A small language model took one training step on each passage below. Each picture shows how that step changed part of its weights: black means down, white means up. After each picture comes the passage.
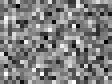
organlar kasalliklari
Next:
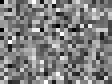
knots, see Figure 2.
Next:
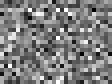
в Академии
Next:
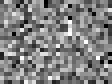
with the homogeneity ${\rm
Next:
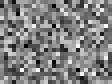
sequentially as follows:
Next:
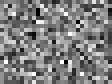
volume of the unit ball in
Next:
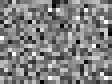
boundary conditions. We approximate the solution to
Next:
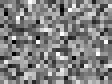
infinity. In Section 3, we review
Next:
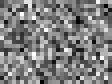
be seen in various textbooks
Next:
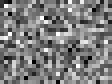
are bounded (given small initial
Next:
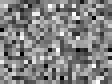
ve uyulması kesin
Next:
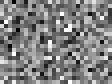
gözüксе de bu
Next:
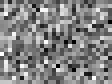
сельского хозяйства
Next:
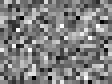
10. Karimova, S.
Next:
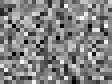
the function $\bar\pi$ can
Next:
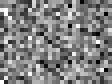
xo'jaligi va
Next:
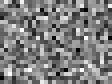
seus anseios e
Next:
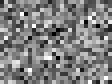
leaving out all the points in
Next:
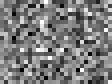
sonrisa” es un
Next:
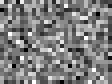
an alternative definition of the
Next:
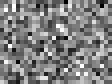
embed into $\D_m$.
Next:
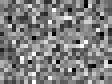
random choice of the $b$ points
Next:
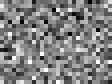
mind but we were unable to
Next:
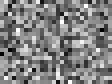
s(t) , \nabla f
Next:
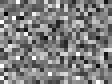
Kodirov F.
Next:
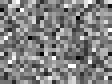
savings rates have been established
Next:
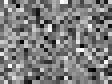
bo‘lmaydi, balki
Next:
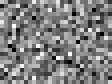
and comparing multiplicities it
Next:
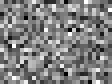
по мат. ЛП
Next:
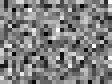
En tal sentido, la investigación
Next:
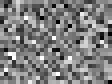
paper is concerned with the
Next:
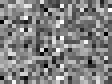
following sets: \begin{enumerate}
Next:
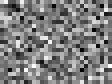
efficiency, spatial branching techniques
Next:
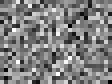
an oriented smooth manifold with corners
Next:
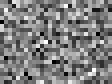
\cite{ET60} also
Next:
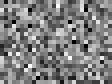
²Lviv National
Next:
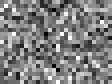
рақамли шаклда
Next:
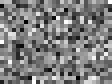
должны применять
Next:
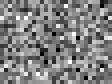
So there will be four terms in the
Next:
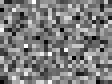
количество типов –
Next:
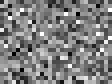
evolução do número
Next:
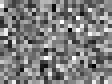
depende de los temporales
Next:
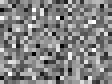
remains silent. The
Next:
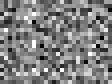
years, a considerable interest among
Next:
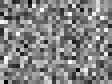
obserwacje praktyk
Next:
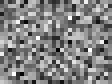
to notation of the parameters. The
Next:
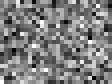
*et al.* Effects of
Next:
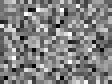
et compétent pour interagir
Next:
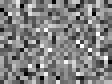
main result in Lipman's
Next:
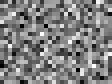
na mga pamamaraan
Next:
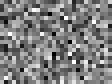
das TDICs em sala
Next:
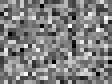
close a deformed subalgebra
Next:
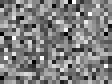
the dual t-structure. We prove
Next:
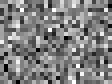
Ключевые слова:
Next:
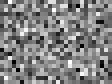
distribuzione delle macchine
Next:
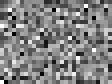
called a {\it spherical
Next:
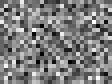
can be a function of $a$.
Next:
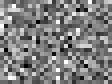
Недостатком данной
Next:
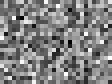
the area. The findings
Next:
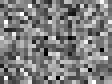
z \varepsilon(z) +
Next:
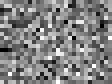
alternativas; tomada de
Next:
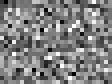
ni tashxislash uchun
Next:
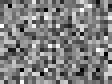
union $R$ of two
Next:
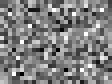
elastic stress tensor. Here
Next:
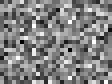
ABSTRACT The
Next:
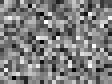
a finite (possibly
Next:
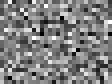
function that decays to zero as
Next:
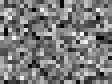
fallecimiento la mayoría de
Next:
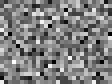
weakly to $0$ as
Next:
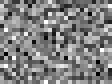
ng interpretasyon at
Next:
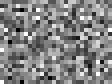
Walp.) cultivars
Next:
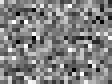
ресурсів як однієї
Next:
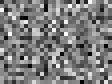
что приводит к
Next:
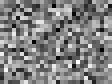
orbits on $(V,\alpha)$
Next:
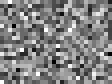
matrices with quaternionic
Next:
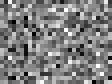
кўра сиёсий
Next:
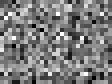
дорослих й
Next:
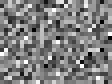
W$, where $W =
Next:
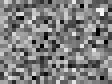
harakatlarining oldini olish,
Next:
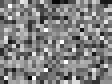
The sixth segment is the
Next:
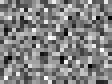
мувофиқ ишлаб
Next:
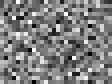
Y. Moreno and A.
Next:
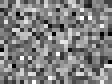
defined) square root of the canonical
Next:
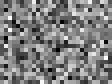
termo transdisciplinaridade
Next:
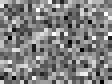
and optimized controllers are shown
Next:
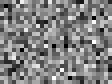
a Központi Bank
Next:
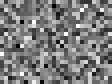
v_n$ iff there exists
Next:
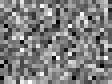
18 ou Síndrome de
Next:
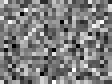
(Tipul III,
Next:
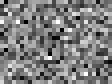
qilish, muayyan mavzular
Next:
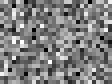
bo'lib, so'zning
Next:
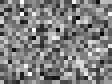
as a probabilistic one. This
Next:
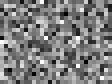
aggregation function which is
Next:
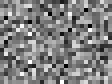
previous subsection. \smallskip {\bf
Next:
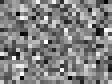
a memória institucional assim
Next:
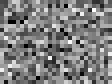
Калит сўзлар:
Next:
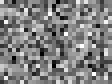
by the bijection can be computed in
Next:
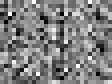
que el resto del cuestionario
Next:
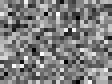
the {\sfr two-stage
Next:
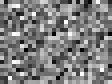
positive discrete series are essentially continuous dual
